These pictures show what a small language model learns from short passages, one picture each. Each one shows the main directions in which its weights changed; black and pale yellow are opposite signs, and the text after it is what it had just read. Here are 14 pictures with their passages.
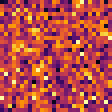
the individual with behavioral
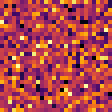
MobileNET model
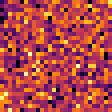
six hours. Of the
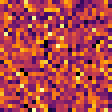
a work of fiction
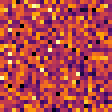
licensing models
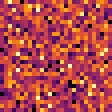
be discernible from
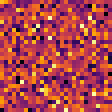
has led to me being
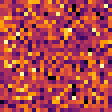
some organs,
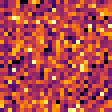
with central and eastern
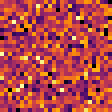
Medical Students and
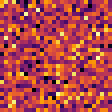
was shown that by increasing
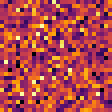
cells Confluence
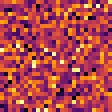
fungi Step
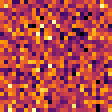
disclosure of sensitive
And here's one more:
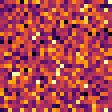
75% of it is
